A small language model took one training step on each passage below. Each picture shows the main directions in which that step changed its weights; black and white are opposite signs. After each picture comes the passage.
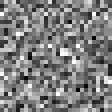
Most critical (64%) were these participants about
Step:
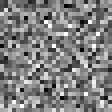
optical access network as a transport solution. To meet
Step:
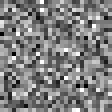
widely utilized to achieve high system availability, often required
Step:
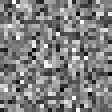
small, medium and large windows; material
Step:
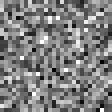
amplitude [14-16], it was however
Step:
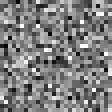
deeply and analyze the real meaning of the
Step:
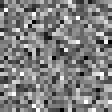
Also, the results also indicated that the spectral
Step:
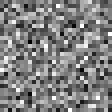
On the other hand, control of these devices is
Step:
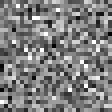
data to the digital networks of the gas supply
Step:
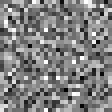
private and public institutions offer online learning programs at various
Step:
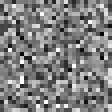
identifies the category in which all the
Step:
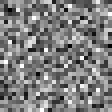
developing a ten-month dependency on
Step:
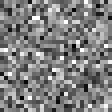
so-called airlinks were used which
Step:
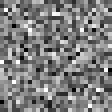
unknown physics. Currently, the detector
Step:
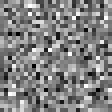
shoots were found in the apical part
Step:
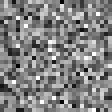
intercourse, avoidance of early age
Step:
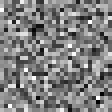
assumption¹⁶ on which the film mechanism
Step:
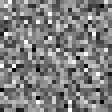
the Kashkadarya Basin lies
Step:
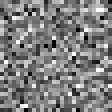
over 20 years hence considered very experienced, while 16
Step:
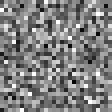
by 2015. Renault plans to bring
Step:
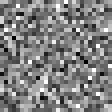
while school B was used as the control school.
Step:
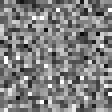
in this study involve Q, k, P,
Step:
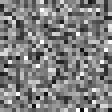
people. We also created a demo application that
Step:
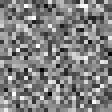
the further text: equivalent shield) substituting
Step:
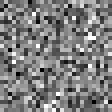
objective tumour response was assessed locally by
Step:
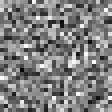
execution time [2]. Most of research in field
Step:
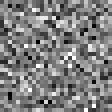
their roles in pain management. Although, majority had
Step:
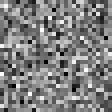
gods worshipped at the
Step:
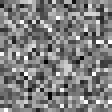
door off the hinges” so that
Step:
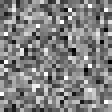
Ogunjobi AA,
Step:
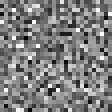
Karo Sofoua) and
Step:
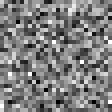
with cultural and nature based tourism and the potential for
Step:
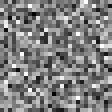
major studies in the literature that have responded this
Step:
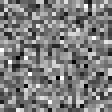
correlated and uncorrelated photons separately.
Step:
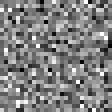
activities Unless excluded by the call conditions, the
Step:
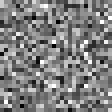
the indole-based compounds, functions as a
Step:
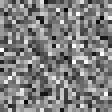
must decide whether to create a new item or
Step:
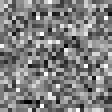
hybrid wrapper model is proposed to identify the
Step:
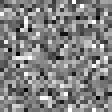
As Fig 3a, higher magnification Fig
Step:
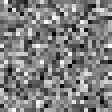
suffer minor damage, chips or cracks as
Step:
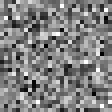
MSM, JETB, AAM,
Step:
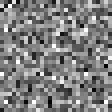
complexity of glycans impedes complete structural
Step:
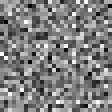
Post-Apartheid South Africa
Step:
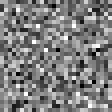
early engagement with the ineffectiveness of maintaining
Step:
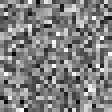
96.96 Dynamic Array was used
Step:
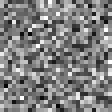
Christian living that is rooted in
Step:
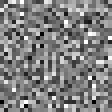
including quotes and video recordings on the
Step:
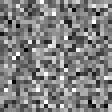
achievement of male and female students taught probability using
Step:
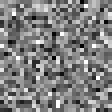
a biological control agent for killing
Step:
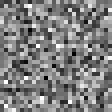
18) Kashyap, V.
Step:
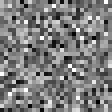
(Computer Engineering) Areas of
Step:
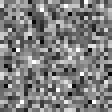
area of Pingwu County,
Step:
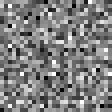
nisl consectetur et...
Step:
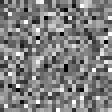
barrier scores by educational stage. Dimension
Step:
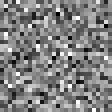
High quality: Further research is very unlikely
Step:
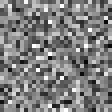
and non-genetic factors (Fig.
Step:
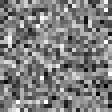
large, congested cities with rich sensor
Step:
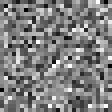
matrices having sizes up to 64 million
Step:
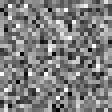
forms and methods Renewal - development of
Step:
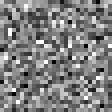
financial, professional, or personal influence affecting the outcomes
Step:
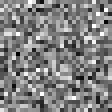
system as applied to the ASTRID fast
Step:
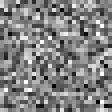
various. These include social problems as well as political
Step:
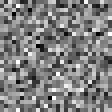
from the Genetic Algorithms are reasonable
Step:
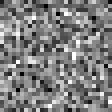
the peak reflectance position is shifted to smaller
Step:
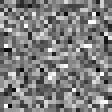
cellular telecommunications technologies, which positions the
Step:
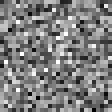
this DMP is to ensure that all project data
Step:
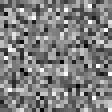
Research and Development - Refraktech
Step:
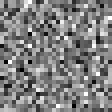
voltage developed inside fuel cell due to several voltage
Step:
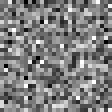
mode. We further explore various client/server
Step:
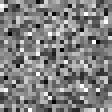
ambiguity. Indeed to cope with these problems
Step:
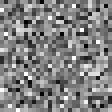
terms of $$\alpha_p =
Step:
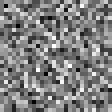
12]: - Retrofitting Existing
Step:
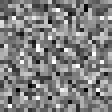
a non-vanishing curvature
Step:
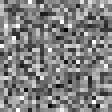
odd numbers and a set of evens can
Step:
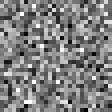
see also CrossGov's infographic
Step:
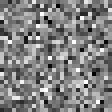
be concluded that the developed spectrophotometric
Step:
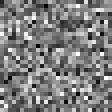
the car body To be determined x_2
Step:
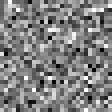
TRAJECTORY END
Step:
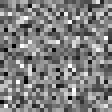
easily communicate with each other without the restriction of
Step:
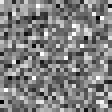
Still, it has the potential to affect the
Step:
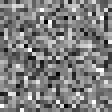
u_j}{\partial x_i}
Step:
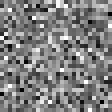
of Information technology 3. Problem minimization tools
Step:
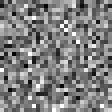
the wavefunction. Conclusion In conclusion,
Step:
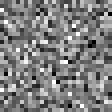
them to prevailing regional and environmental conditions can
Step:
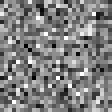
is feasible to attach a Fiber
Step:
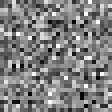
and feed areas, and/or plastics
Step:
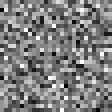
have been adopted. In accordance with a Decree
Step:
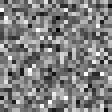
were carried out using UV-Visible
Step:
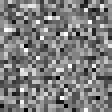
diabetes mellitus group. The frequency and
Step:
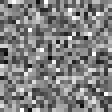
used in the oil and gas industry to make detailed
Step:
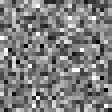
to the relationship between gender and Basque address
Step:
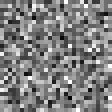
κ B and subsequent type-I IFN
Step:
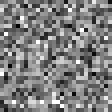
Final Output Format (Strict
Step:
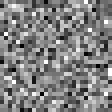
Communication (mURLLC) [22]
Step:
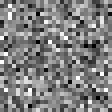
non-surgical rhinoplasty
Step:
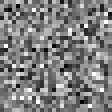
The test was done to check the uniformity of
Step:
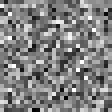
referrals, inter-agency coordination
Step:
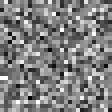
most frequently diagnosed in patients with an
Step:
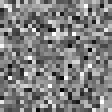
and onion yellow dwarf virus
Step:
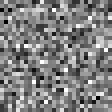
processes and platforms are, people with language difficulties are
